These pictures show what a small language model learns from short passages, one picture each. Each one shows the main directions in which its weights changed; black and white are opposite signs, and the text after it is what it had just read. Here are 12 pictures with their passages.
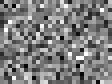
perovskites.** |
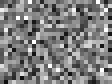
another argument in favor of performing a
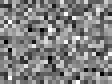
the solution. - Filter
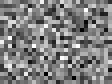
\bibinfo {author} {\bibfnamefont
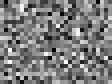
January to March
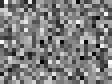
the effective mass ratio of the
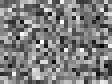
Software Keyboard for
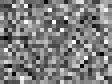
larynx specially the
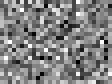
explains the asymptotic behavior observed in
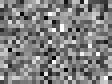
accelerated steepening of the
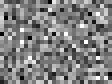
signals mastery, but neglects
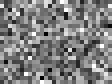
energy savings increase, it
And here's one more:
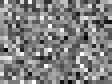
and explain the low-rank behavior
